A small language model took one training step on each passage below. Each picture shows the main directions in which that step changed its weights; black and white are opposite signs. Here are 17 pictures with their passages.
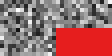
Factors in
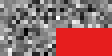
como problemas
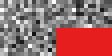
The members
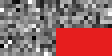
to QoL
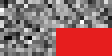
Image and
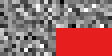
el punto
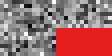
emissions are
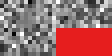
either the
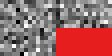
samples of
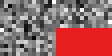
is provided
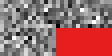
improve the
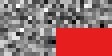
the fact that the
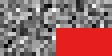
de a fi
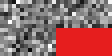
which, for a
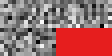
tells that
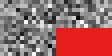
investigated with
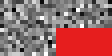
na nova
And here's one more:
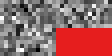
masses. For
